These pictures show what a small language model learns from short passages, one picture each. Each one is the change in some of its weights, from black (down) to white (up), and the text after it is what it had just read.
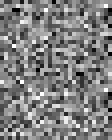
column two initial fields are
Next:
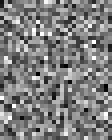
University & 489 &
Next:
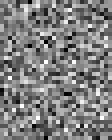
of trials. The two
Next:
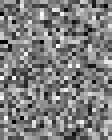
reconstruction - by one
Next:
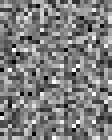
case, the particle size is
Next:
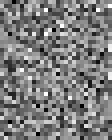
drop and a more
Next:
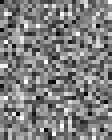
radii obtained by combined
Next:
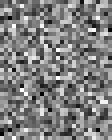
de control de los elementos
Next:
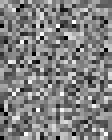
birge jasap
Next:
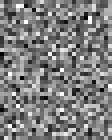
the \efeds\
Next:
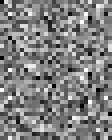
information from a single photon
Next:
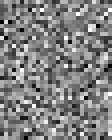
microring resonator under
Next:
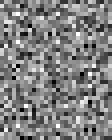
within the cluster
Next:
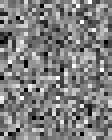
varying degrees
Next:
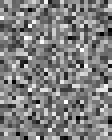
Professor Aliyev
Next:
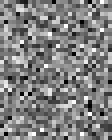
The fact that they can be
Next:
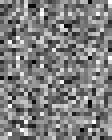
the details of deriving
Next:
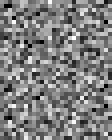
Fe, S,
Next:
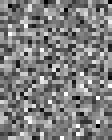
на высокую
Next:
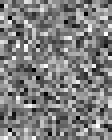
southwest feature may
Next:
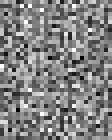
introduce two special
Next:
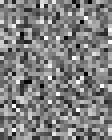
inverse vielbein
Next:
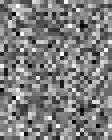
Os boatos
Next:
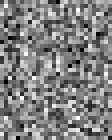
a well separated case:
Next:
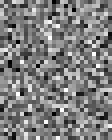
slope as the
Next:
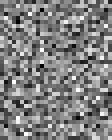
linear potential between quarks.
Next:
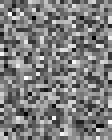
the observation that networks
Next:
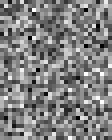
compositions and different
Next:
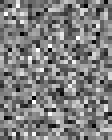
elevi, în
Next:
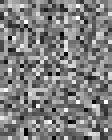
yerlar 39
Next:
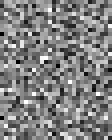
independientemente del
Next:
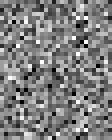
xom ashyo
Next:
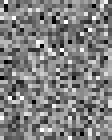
the complex excitonic
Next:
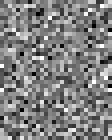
generally spatially
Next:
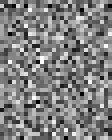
del Producto La
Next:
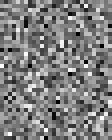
area scaling of the
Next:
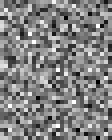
âmbito de
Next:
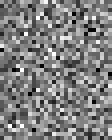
the reason why
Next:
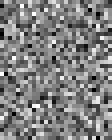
prevenir futuros
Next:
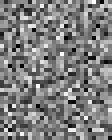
which are not saturated
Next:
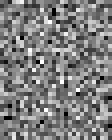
skole, men
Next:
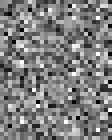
important research problem is how to
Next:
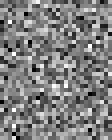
for their description.
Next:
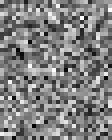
de língua e
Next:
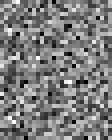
atama bo'lish
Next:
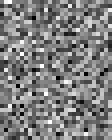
transfer $q$, it
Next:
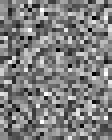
form is equivalent to
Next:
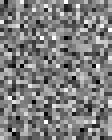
the exponents to which the
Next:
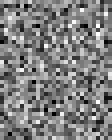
us earlier
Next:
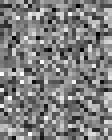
per unit mass and the
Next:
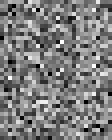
\) are composed
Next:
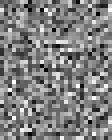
bandos. En torno
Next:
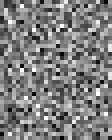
a temática foram
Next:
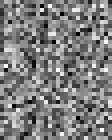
of steepening the
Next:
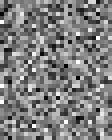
nesta fase
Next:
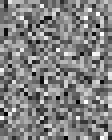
se destaca que un
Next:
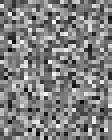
the presence of these
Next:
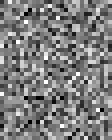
ta'lim tizimida
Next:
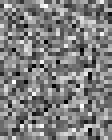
inflow. The red
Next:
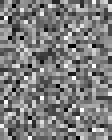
which is then used in the
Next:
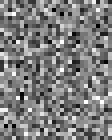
work in opposite
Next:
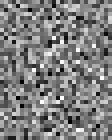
\author{ Proloy
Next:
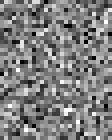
exponentially faster
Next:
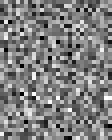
va mashinaning
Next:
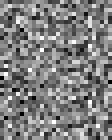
difference between the same two
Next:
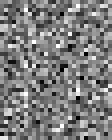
PSF effects across the
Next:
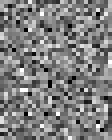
metric is taken
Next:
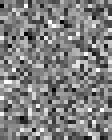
4 casos fueron
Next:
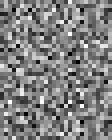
analytically by assuming that
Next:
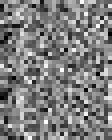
likely arises from
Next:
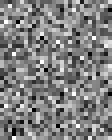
modifying them.
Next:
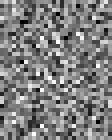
lonen in van
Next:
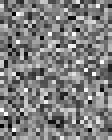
also at hadronic level
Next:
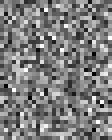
cause people to
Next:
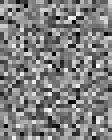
thus resulting in a
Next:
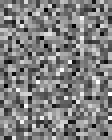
K. This work,
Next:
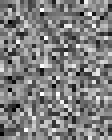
hopping strength
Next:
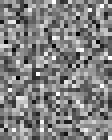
formation unravels in
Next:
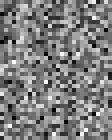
guarantees of the
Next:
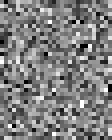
the western arc
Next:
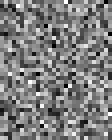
V_o \text{
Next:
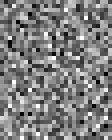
en la lectura.
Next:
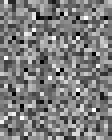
} \end{figure}
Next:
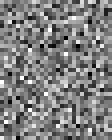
of local and global
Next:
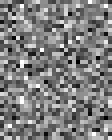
reservoir during the
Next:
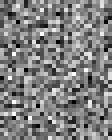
for several runs. In
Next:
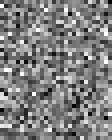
regulamentado no
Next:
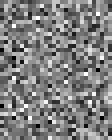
between each chain. In
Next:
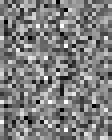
jabatan kosong
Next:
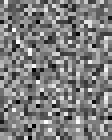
splitting. Let
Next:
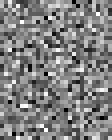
of $T$. Using
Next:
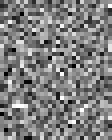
orqali bilim
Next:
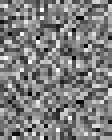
In the absence of an
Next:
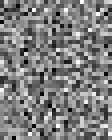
renormalization conditions and
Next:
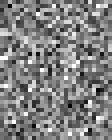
In a word, if
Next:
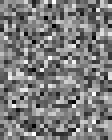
and, therefore, approximately
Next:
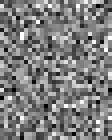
due to the molecular
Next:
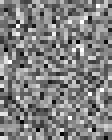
maintains a finite
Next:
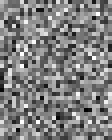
temperature $T_{re}$
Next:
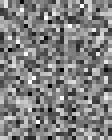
target bearing
